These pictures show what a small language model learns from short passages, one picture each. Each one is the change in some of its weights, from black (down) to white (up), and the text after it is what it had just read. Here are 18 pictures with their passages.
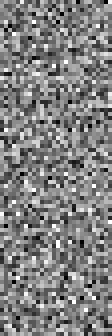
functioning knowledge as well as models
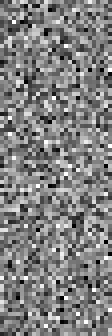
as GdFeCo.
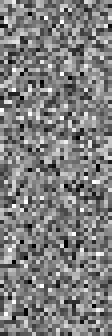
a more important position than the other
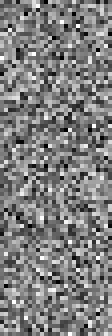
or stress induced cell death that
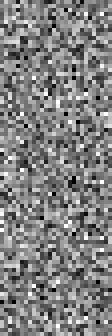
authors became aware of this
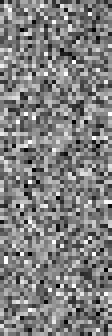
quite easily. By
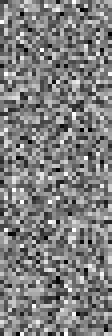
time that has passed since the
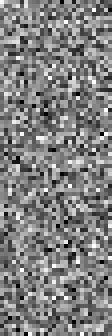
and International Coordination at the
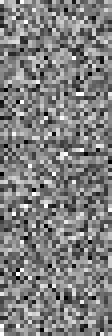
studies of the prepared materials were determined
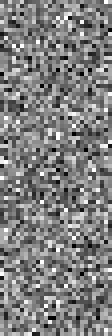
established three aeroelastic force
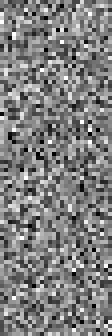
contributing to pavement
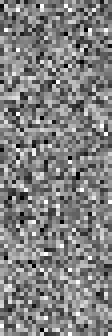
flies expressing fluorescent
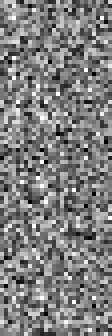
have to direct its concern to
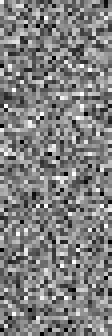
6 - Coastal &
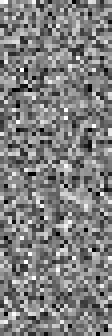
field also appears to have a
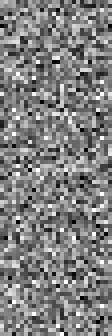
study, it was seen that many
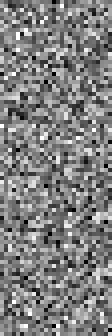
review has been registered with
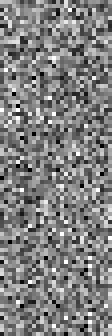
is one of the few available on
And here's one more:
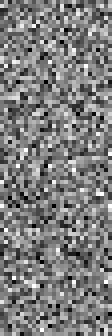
grants will be started after
